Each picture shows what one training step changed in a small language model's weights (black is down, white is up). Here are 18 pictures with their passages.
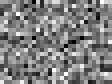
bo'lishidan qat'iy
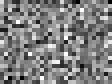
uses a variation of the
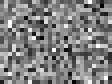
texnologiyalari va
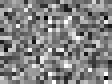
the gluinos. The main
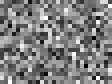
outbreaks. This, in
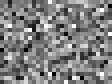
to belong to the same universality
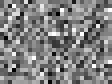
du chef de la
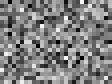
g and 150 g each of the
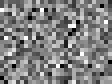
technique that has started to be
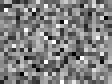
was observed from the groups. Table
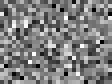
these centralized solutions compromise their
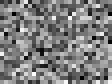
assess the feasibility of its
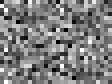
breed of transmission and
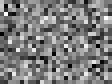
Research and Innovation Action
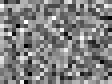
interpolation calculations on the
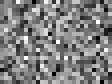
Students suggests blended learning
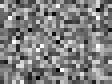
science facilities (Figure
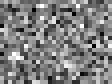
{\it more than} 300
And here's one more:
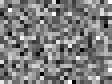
signal of series active filter
